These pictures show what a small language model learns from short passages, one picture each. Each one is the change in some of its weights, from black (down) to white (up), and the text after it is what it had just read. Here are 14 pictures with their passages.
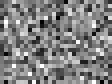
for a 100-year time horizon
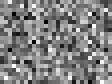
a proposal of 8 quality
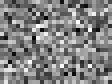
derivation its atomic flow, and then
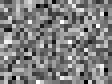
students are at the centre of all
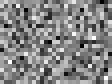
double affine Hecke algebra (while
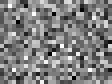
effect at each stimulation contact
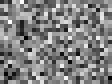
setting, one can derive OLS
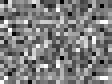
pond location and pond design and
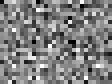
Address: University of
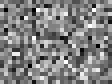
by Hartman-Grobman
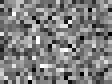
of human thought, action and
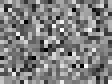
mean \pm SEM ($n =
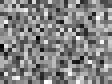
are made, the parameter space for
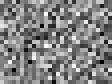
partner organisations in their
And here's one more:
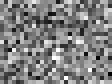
based platform. This model has two
